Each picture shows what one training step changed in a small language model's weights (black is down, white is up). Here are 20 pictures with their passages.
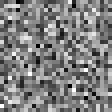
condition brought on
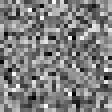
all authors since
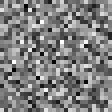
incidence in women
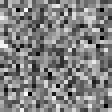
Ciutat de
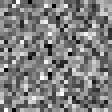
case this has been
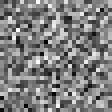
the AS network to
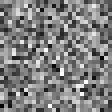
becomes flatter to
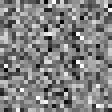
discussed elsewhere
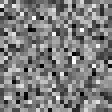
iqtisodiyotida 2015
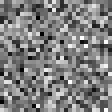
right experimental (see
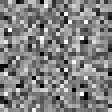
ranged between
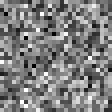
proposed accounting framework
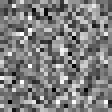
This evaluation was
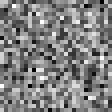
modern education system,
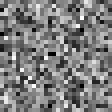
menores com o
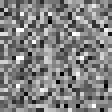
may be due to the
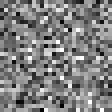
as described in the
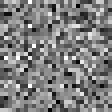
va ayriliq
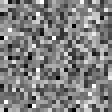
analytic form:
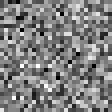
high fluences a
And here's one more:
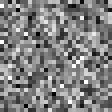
velocity to emulate
